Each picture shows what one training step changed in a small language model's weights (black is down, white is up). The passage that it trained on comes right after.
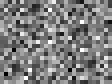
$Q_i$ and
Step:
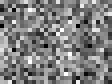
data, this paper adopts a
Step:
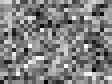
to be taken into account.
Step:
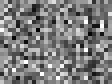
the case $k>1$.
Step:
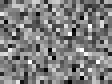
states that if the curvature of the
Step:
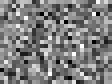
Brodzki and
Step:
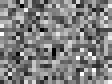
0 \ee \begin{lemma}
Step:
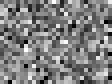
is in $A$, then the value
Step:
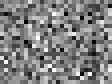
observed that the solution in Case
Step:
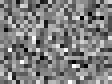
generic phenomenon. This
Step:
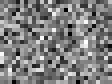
of $G$ is either cyclic
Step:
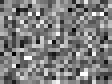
\textbf{quantum toroidal
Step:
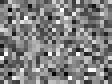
a scalar it is replaced by a
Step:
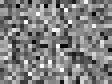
quantum computing. It follows from
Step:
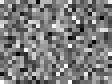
algebra $\kk.$ Now,
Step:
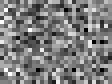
the goal of a recursive expression
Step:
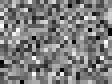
we show how to calculate the
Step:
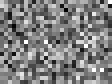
set doesn't.
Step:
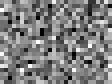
note that $m_j =
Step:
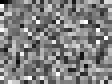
such that $|\mathcal{I}|\leq
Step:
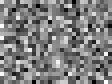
(\ref{critical}). \item
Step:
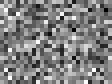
a trivial principal bundle .
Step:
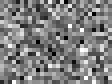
of an irreducible singularity, then the
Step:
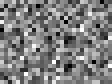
by \begin{align*}
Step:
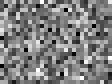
with respect to $\Delta^+$ is
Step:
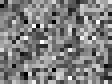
Genus equation and Definition
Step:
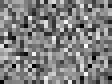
term. This assumption is the following.
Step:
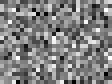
exist $g$ attaining energy
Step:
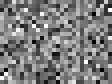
By the known results about the distribution of
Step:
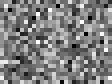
\title Periodic de
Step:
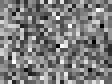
of the solution, this practice has
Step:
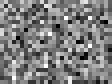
word $w\in
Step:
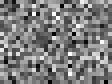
whose horizontals are inclusions,
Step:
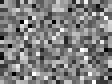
\end{moneq} so by
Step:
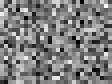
means that the word contains the same
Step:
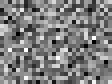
$\a_k$ can not be
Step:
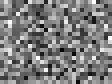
to address non-trivial
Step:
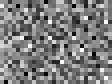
finer mesh NSE
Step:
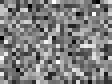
is a Banach space
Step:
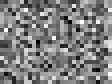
We therefore have to show that
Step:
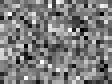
certain level of inertia and
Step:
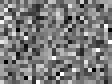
the assumption of the generalized Riemann hypothesis
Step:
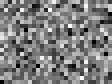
$y$ the unique minimal-norm
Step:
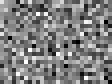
\cite{V}, it is
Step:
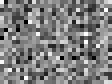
$E$. A Radon probability
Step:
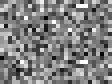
nombre de diviseurs
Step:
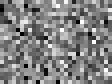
\ve$ for some $\epsilon
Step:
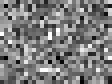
coincides for the two model structures associated
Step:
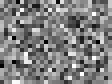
$% \left\Vert \gamma
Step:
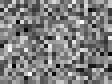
$\cL$ does. Let us
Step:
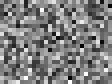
or $S_3$ while being
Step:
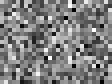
assume from here on that all actions
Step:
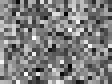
of inequality \eqref{7}. To
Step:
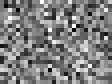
hypercomplex extension of the fractional
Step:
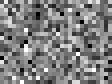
not a point, then it is a
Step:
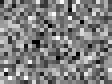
allowed to vary. Our
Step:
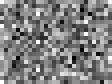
\in s})$ uniquely determines
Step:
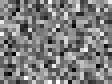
of $f(x)$. Now we
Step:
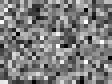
the zeros of $\omega$. An
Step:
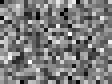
for the proof of the next result we
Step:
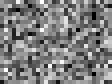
not get to enjoy the
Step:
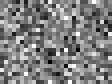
of a discrete counterpart to
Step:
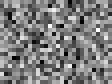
rendering equation} \date{}
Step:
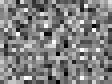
A$ such that \[v
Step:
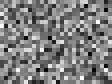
we find an example satisfying the second statement
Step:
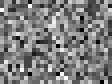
observe that in the four extreme
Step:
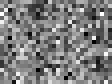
the RK4 method is
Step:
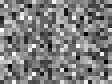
temperature dependence actually
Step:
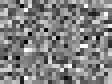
0$, then for any $1
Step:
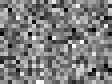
term cancels with the left
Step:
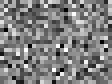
this construction cannot be done in the
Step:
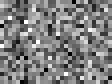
(full state spaces of conformal
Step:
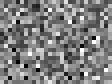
$S \otimes_R k$
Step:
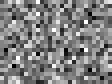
these functions is that their values vanish at
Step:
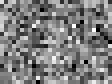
N$ matrix of holomorphic functions defined near
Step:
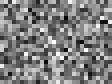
speaking, this implies the search
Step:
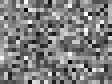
between the threads labeled
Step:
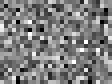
where $C'$ can be written as
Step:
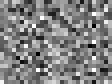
\ioe J \ioe
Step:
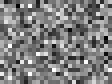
prominent examples of finite-dimensional
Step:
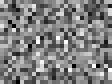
need $d$-regular graphs with large
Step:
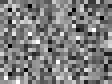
manifold and it is instructive to
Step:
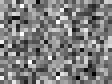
the convention that the Fourier transform of
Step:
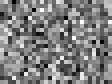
l'est. \item Pour
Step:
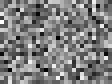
that the structure group of its restriction to
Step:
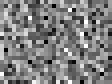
resolutions. We regard
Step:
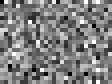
classical differential L\"uroth's
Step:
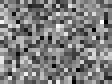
and if $k<l$,
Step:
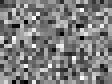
The Beltrami coefficients of these
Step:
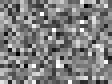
distributional solution $v\in
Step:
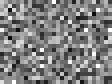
bottom each, and the
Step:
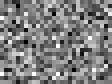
intersecting hypergraphs}
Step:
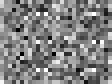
\qquad \forall \psi \in
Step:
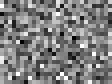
respect to the transitive symmetric closure of
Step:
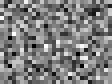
calculations are straightforward, we
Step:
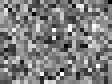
domains coincide with the
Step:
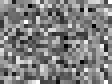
this result holds when $\vbf$
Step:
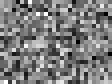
\item The process $\chi$ is
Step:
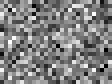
saddle point constraint and a
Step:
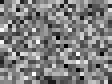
conclude by pointing out relations to the
